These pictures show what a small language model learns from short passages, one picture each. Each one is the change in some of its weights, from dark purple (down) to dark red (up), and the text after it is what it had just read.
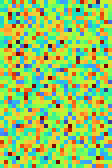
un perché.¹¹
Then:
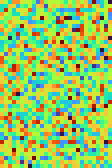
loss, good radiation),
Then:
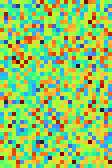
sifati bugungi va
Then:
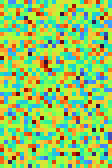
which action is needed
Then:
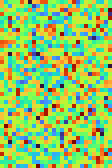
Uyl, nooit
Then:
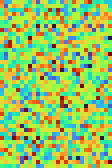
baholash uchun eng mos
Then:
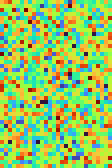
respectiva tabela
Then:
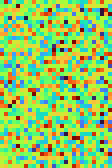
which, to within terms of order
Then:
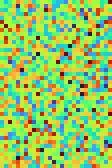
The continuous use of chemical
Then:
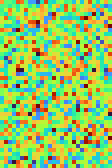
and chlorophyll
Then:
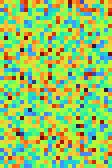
de España
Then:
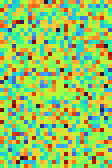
oil exporting countries like
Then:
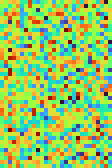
і прийомів,
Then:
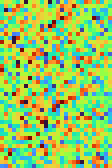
e reações adversas.
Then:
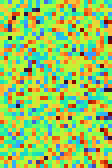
guidance in making
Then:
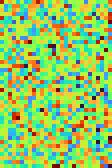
of results (including both
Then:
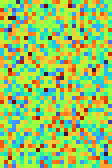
inhibitors, such as
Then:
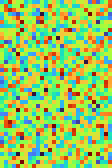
его в любой
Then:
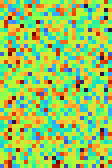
conocer el impacto
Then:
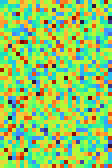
D29-none, and
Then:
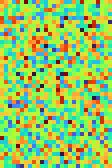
label mechanism that could be
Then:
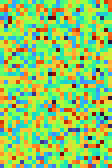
I am studying Chinese
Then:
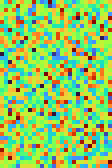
penghayalan mereka
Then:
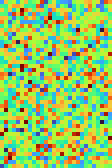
en el videoclip
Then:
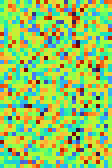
choisissent autre
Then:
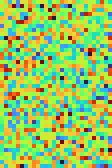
contamination overall, but has
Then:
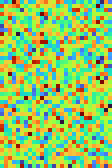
Plantilla Versión
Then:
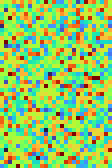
op juiste en
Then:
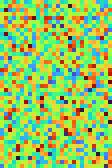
libro, la cual
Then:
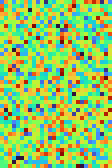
to proceed, we
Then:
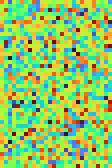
birliklari qatorida
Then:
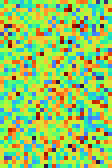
simple math. It
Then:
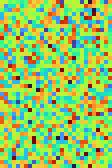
our children ‘locked
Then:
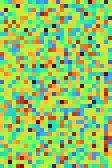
last column).
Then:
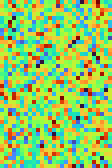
training on either teacher
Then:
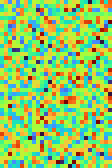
(mg) Universidade
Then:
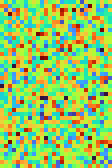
aspect. The material consists
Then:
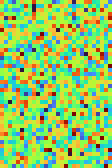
- piyodalarning
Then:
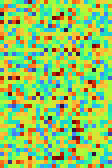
be the solution of the equation
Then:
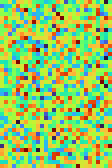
OF GLOBAL
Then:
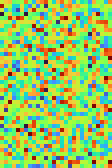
mit in die Entwicklung
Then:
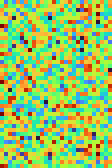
Domina Petric,
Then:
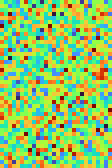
transport vositalarining
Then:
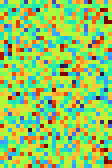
amalga oshadi.
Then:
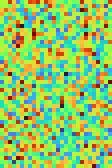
to solving a VRP
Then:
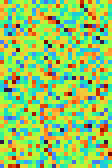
content and theories of child
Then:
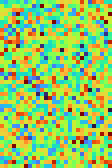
has been learning to understand people who
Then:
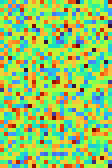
permissive parenting
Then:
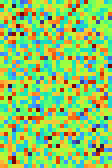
reaction of peritoneum
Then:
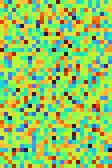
Andere Aus- oder
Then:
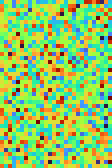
in an ordered array on
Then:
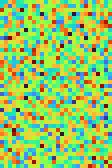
that has been approved by the
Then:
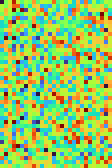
тасвири инсон
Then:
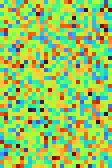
head circumference was
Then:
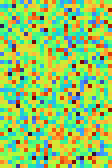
wurde teilweise
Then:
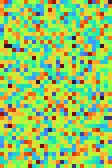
fruits. Okra
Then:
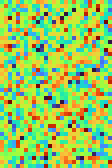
widen its application, it
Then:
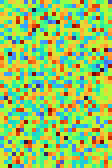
image into binary image.
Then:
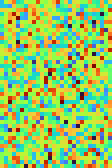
*Indian Journal of
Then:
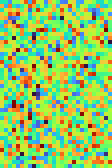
Linear driving force
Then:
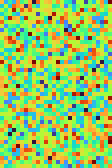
of detail were generated. Table
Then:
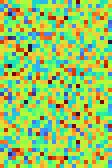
yuzga yaqin
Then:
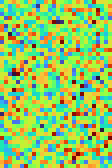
increasing demand to predict and understand
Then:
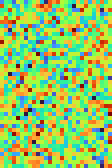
who were admitted to
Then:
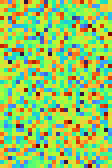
two chapters, 11 and
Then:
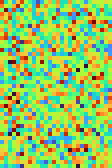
as raw materials could be
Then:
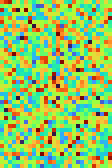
representa el nivel de
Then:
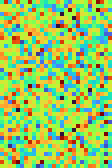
research was funded by the
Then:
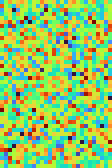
voltammetry study.
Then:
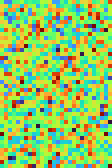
are cytotoxic by
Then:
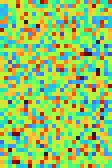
a consequence of the
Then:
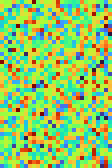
of marketing strategies include: -
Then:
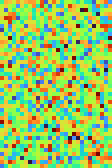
the 150 semester
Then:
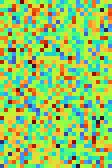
very large cohorts of
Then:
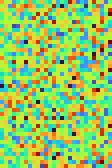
first ARIADNE project
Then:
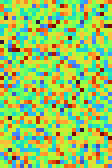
But, the challenges that have
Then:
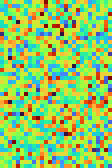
inglês, entre
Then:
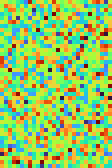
an important role in the state's
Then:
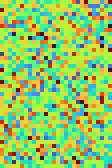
sehingga siswa
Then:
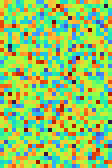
Schotanus, F.
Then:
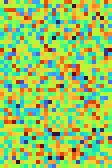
Medical and Surgical
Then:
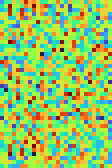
to education and healthcare.
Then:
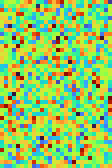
of CMWs found as
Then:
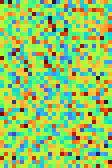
ishlash qobiliyatlarini
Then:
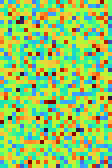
Word editable:
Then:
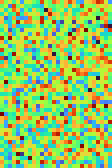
cystic lesions, and
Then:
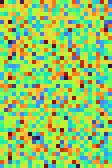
In a second step,
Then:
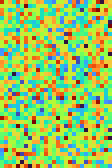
a hierarchy of financial
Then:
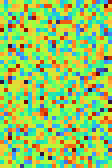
embargo, la
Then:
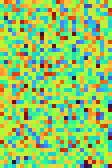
that also holds true
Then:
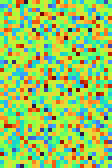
situações, a decisão
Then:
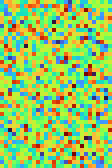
the pollution indices,
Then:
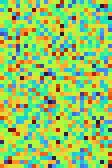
connection and flows of information
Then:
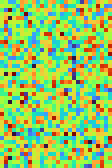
tibbiy turizm
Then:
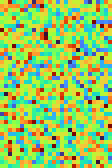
configuration for ANN is
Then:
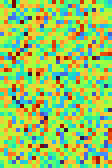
posteridad obras
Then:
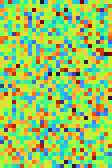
las 51 MAS Y
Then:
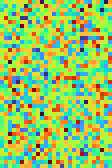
Docker image already
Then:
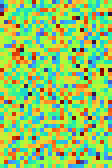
ahli ma’ni
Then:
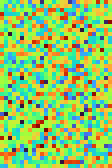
o‘lik badanlarga
